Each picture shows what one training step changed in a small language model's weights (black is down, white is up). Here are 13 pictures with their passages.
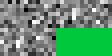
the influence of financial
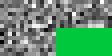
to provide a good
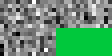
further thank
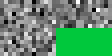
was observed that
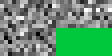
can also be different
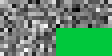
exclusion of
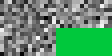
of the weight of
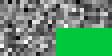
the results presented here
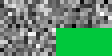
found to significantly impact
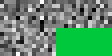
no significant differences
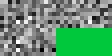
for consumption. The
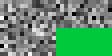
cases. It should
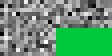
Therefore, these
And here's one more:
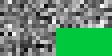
of the implementation and
